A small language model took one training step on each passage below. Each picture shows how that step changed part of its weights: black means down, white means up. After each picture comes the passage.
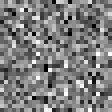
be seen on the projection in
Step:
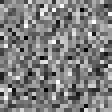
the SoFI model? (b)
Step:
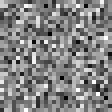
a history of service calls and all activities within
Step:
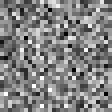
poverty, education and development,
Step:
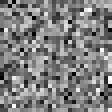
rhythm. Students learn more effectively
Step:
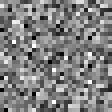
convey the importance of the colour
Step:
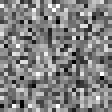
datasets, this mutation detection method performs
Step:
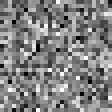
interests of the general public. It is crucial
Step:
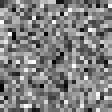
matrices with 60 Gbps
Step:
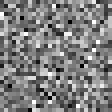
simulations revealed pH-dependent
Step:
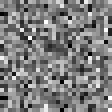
*in-core* (located
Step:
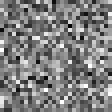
differences of $O(h^2)$ for
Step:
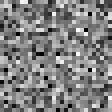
all the weight of the vehicle therefore
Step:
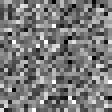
more flexible compared to those in traditional
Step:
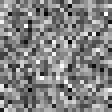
and on too summer and winter
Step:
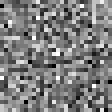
systematically, starting from simple cases.
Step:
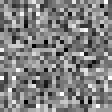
gramophone) and then electrical,
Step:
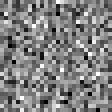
local clocks to achieve the average. This
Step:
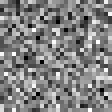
(a) Specific fracture energy and
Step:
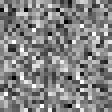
with the astronomical community and
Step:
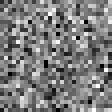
states on the coupled 517
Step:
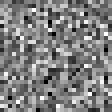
Srivastava, R.
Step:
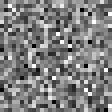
the stomach. These ulcers can
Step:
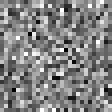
used: primary streptavidin in
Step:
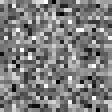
significant difference in the height of plant, length
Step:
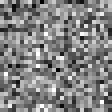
automated and manual WMHv
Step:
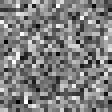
hand weedings gave an extra
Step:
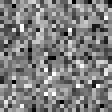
to maximize the positive impacts of
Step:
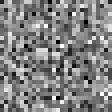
as, what is the status of the
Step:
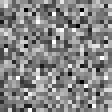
the plant, the process description of the
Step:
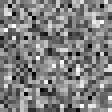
7th and 10th grade. In the
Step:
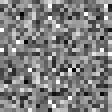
gamification makes me more disciplined in my
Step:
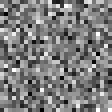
on PCOS rates in semi-urban
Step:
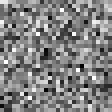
vessel and a tugboat of
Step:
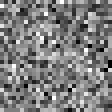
with respect to different variables Variables
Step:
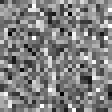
of kevlar layering and
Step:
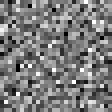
form of post-trial reports written
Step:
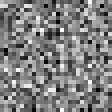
a small library of C-type
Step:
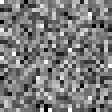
dengan Dismenore Primer
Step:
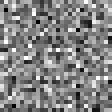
of view of mathematical statistics and allows you
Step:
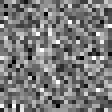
and adaptation pillars (Economist
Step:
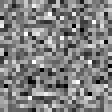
patients were prospectively recruited
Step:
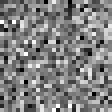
in hundreds of millions.
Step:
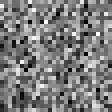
bell shape functions. MF is defined
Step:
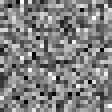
task, where only visually detected road
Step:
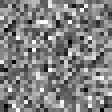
worm and yeast) on protein
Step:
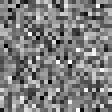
sensors. To distinguish the mint
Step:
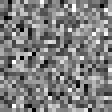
used in the industry is the cement industry
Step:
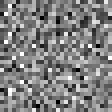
(c), it can be seen that both
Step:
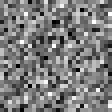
the culture of his homeland, which
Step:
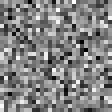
efficient. We are going to group the elements
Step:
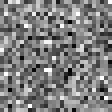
Lifespan 1 Fish Pond
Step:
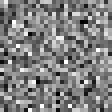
mostly found in leaves and roots and is
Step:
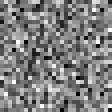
whole essay) and continue with smaller
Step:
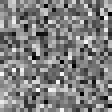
History of the Formation and Fall
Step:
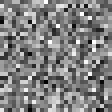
customs as a source of law, nor
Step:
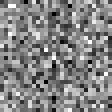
to explore FLASH-RT
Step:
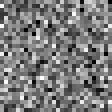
during the COVID-19 pandemic.
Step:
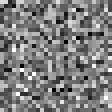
STATEMENT Authors state no
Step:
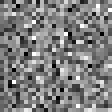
Abstract The microsp
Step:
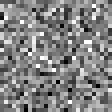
related to one ethnic group cannot move
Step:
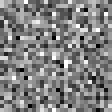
can be seen that in the die the material
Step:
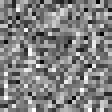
may manifest outside this analytical
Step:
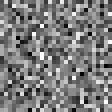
from an adversary, adapting the framework
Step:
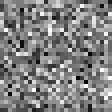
a predefined range of factors is
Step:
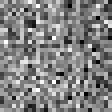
of these compounds have been very helpful in
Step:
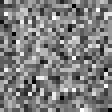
to CAD risk control (Jia et
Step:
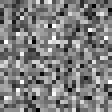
in both Czech and English variant.
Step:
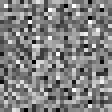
sciences and grant writing would also be
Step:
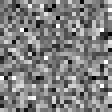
\leq 1$. Sufficient conditions for the
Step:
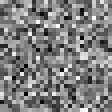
elements of the dictionary. The
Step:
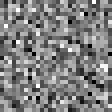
is being structured as follows: h2.
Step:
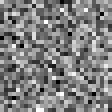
to religion and had even rejected
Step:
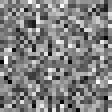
of the students in the classroom. On the other
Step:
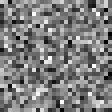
Volume PBZ Thermal and
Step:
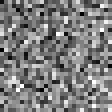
not hidden but the delay allows us
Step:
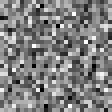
geriatric practice at present:
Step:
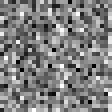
Center and the States, but the people
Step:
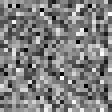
from the fact that this is first single
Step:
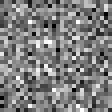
aspects of digital healthcare platforms, including their
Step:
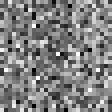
to rise due to heavy
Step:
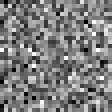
and f is the neuron activation
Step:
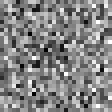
and y) with respect to the goal
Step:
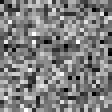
or Technologies Digital Tools or
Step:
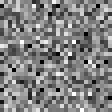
Technology Bruno Ferreira
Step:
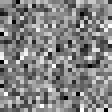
(Eq.8) and by using the
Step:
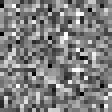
Russian farms in 12 districts
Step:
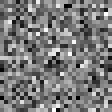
about 20000 in the former.
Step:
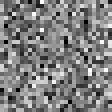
as low initial response rates, language barriers,
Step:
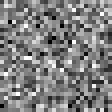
blindly. Degree of
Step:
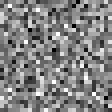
in offspring Biomarkers,
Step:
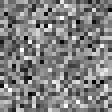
piloting are recognized as essential steps
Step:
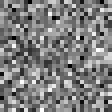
for children with autism,"
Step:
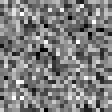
analysis showed balanced application of social media variables across
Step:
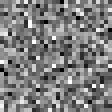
treating head lice infestation. We
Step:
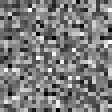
acquire defect recognition skills while maintaining
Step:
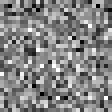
of Configuration 2, it can be
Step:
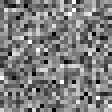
ICU patients admitted due to
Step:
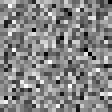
be used for training, is an essential part of
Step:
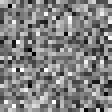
is the current specification authors' opinion that
